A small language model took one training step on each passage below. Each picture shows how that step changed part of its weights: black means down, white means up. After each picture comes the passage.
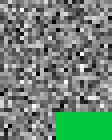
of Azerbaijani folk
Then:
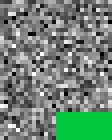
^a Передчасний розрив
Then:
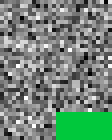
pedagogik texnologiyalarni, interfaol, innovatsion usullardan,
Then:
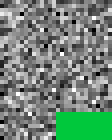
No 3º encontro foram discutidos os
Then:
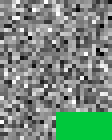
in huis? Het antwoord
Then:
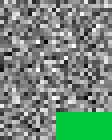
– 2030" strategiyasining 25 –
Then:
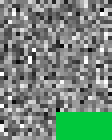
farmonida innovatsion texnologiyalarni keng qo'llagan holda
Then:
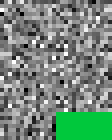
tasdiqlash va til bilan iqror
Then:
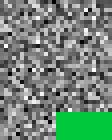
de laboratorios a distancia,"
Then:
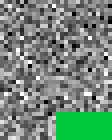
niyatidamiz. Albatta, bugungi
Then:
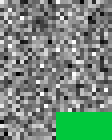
Fonte: Dados do questionário aplicado
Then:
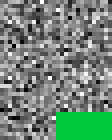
onafhankelijk van de overheid te
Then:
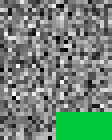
по данному направлению стратегической
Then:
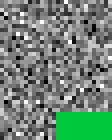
т.к. множество культур мира
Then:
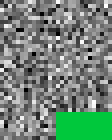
0.53 Nível Socioeconómico
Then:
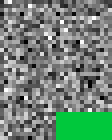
mehr bilan qahrni birlashtira olishiga
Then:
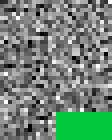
і оборонних операцій.
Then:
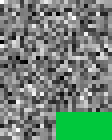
para la producción de alimentos en zonas
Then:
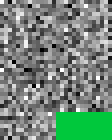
Rumusan Masalah 1. Apakah
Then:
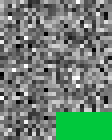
алла-ё алла.
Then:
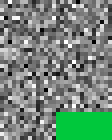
Social Work Specialists 504
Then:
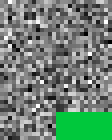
23. Кто як дбає про
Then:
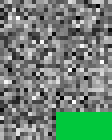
y ejercicios que vayan desde
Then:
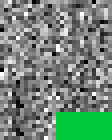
убеждения и принуждения,
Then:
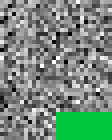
Ushbu investitsiyalarni baholash nafaqat qimmatli
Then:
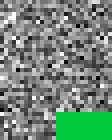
a integração das tecnologias digitais na
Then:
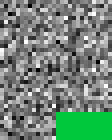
ikkinchi til sifatida yozma nutq kompetensiyasini
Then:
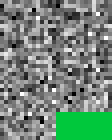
ve psikososyal sorunlar
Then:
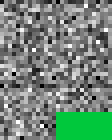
o da psicopatia, pois comumente
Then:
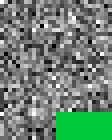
muestras, con el propósito de
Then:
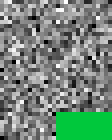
узатиш эмас, балки
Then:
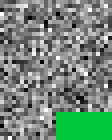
ammo Yu.Bregel tarjimasini
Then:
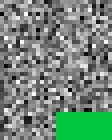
350 Residentes 30.4% Turistas
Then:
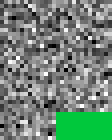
// "Ilm-fan va
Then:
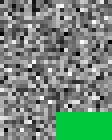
secondaire que pour une scolarité
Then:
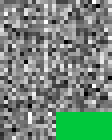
ikrar vermiş evli erkek ve
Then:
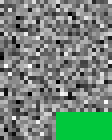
должен быть новым или технически
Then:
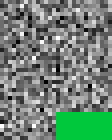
Descartes confió a Marin
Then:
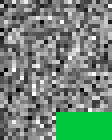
3-5% дан ошмалиги
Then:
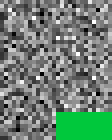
bilan yuvilib, eroziyaga
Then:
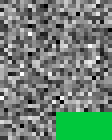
انسان‌ها دانست.
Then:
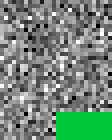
yüksek uyum kapasitesi
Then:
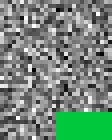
Regime,²⁴ é que se
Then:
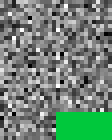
e não para projetar algo que não
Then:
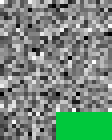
uchun darslik O'zbekiston Respublikasi Maktabgacha va maktab
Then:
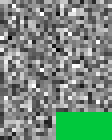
un moment important, cum ar fi anumite
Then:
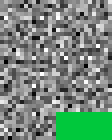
Tarihi / Date Accepted: 18
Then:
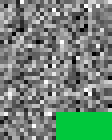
Kiss H, Hagmann M,
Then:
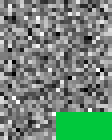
создали информационно-справочный
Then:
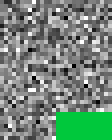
genetic factors in the pathogenesis
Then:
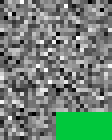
بما يرتبط باستخدام
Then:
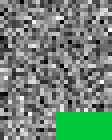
Ukrainian belles-lettres texts
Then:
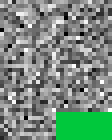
by microcracks due to the absence
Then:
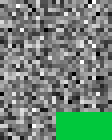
aeroportos enquanto um dos maiores
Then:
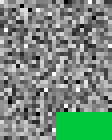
Eigenschaft – auch wenn wir
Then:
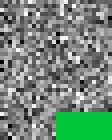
gempa bumi, hingga
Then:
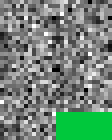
va yumshoq to‘qimalarning
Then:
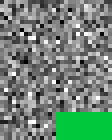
duplo diagnóstico em lesões
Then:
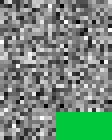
Bir tomondan, o'yinlar nazariyasi inson
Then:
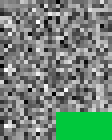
запретом на автомобили с
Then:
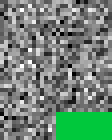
violencia-miedo-control y
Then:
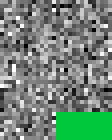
insonga aloqadorlik faktini
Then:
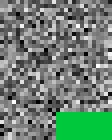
культуры речи на поэтическом
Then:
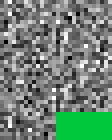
философии (phd) по
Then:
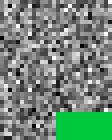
jismoniy, texnik, taktik va psixologik
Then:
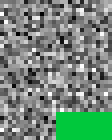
holat o‘simlik xomashyosi
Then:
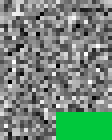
dos casos da série, ao longo das 30
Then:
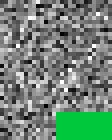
збиток дорівнює
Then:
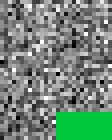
va yakuni orqali axloqiy saboqlarning qanday
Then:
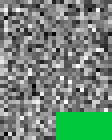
campeón olímpico William
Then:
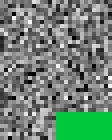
Rayxshteyn, M.D.
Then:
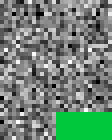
de conserva, donde he pnesto (por
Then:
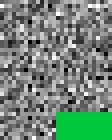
*Непевною ходю
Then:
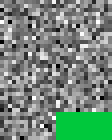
avaliação da matriz de comparação
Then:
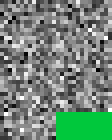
chiens vivant en appartement
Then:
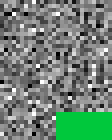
городе. История этого
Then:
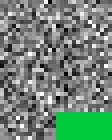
por las estructuras sociales, por el desarrollo
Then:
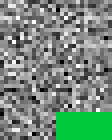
público-alvo inicial, a universidade também
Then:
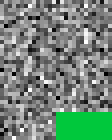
menjaga masing-masing (barang
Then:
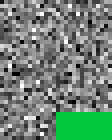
материалы были подготовлены и
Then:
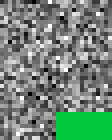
bahwa koefisien jalur variabel
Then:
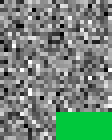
trombos ou embolia de
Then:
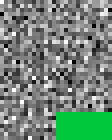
respublika tashqi iqtisodiy davlat korxonasi
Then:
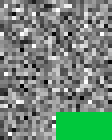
to integrate technology into ESL
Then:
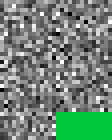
obras dos autores em análise para pleitear
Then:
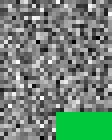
terapêutica confiável. O resultado
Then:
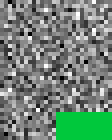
путем интегрирования
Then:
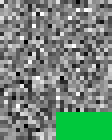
(2017). Em relação à utilização de
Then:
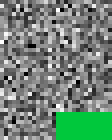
условие стабильного развития Республики Узбекистан.
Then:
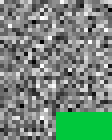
Termiz davlat universiteti katta o'qituvchisi
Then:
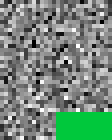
asarlarining markaziga oddiy odamlar,
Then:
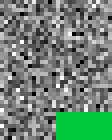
mich in der Gegenwart an, und
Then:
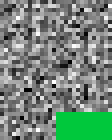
причиненный потерпевшему
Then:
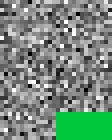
أي تغيير غير
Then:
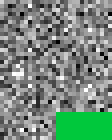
qolipi, qismlari, uni yozishda
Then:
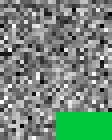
livro? In: **O valor do riso
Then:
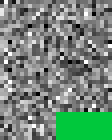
in Nederlandse handels- en
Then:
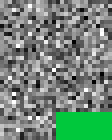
ўқитувчиларининг касбий
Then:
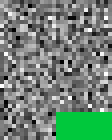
animales como osos, elefantes,
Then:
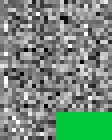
kepada Penggugat sebesar Rp
